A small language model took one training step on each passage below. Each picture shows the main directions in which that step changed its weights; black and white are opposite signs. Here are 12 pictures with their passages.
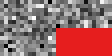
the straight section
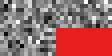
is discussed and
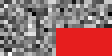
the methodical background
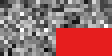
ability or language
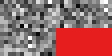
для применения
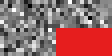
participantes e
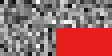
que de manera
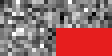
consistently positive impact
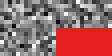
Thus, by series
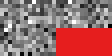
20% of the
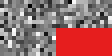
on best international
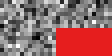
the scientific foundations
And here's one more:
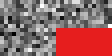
Chirish va
